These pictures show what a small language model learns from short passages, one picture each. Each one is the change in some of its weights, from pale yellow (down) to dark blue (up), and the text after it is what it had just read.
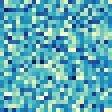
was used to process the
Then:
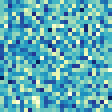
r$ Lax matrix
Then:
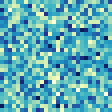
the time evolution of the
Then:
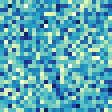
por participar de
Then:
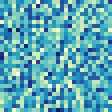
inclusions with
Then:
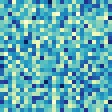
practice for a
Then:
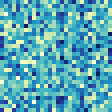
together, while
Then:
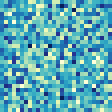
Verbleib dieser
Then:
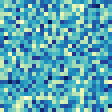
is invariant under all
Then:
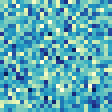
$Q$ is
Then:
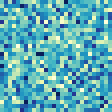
the margin line
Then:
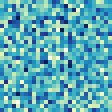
retentissement sur
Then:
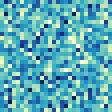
caracteriza por ser
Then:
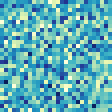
determined by the level
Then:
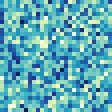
onset of the
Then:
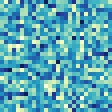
— als eerder
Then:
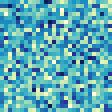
is necessary to
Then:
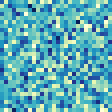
a Gaussian
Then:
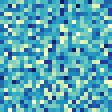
is the duty
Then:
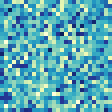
considerato. Figure
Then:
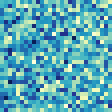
Sneek -
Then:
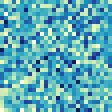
uma perda real de
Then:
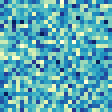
In direct execution
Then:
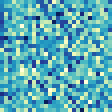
– тарих
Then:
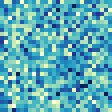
for the above state as
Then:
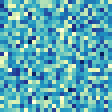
how strategy
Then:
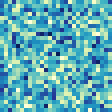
the 2-dimensional
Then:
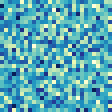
calculation in the
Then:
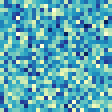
a regime in which
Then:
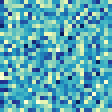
its shape as it
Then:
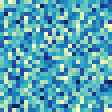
is not used in the
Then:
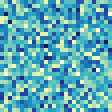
migración en
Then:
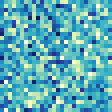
ҳолда соф
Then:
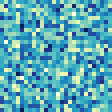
essentially all
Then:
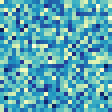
current research. On each
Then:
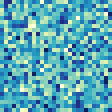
truncation of
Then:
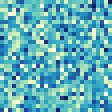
the lepton scattering
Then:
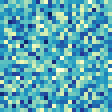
material space, much
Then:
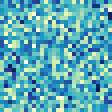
while ablation studies
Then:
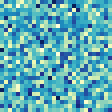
clean samples of
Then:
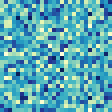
la menopausia
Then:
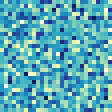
las ventajas
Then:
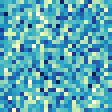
that allow QPs
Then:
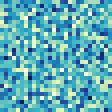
Consider a
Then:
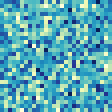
Fig. 1. The
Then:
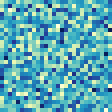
we can consider only
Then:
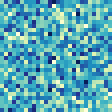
\quad \T
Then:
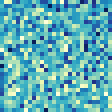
the backbone
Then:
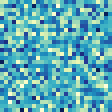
Für ihn
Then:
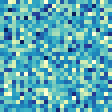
Usmon ota
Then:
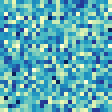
identified particle as the
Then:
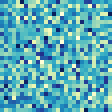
hard Wjj
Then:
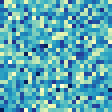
such integrations in
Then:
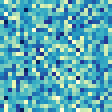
uma vez que o
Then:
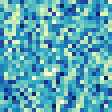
only measures magnetic field
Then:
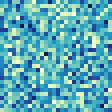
of domains.
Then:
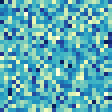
cases $g =
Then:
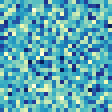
and radio observations.
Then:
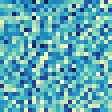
flow alignment parameter
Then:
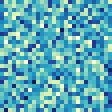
from $\mu {\rm
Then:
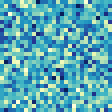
Kim, C.
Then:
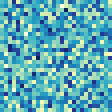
wave method is used with
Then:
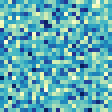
subgraph of
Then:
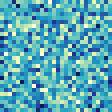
and optical depth of
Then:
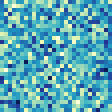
many scenarios.
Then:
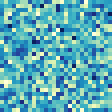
C-metric solutions
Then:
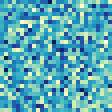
quarenta y
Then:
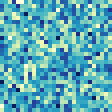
the second phase of the
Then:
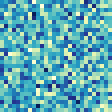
an effective flux bias
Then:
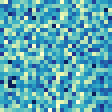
being confined within a
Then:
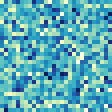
primary jet
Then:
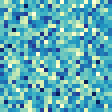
the evaporation
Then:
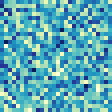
В своём
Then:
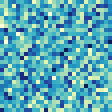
tests be
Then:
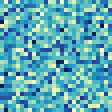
Avaliação e
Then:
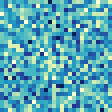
em Tempo
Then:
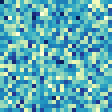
black hole and thermal
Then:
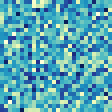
well to further increase its
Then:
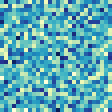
we derived the
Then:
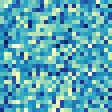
Moții zic
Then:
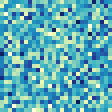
of its High
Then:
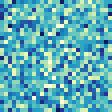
de nuestra
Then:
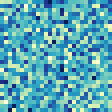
is expressed by the
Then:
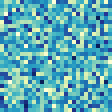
asumirse a
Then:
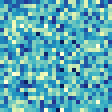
et al.} in
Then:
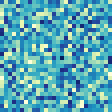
focus on neutron star
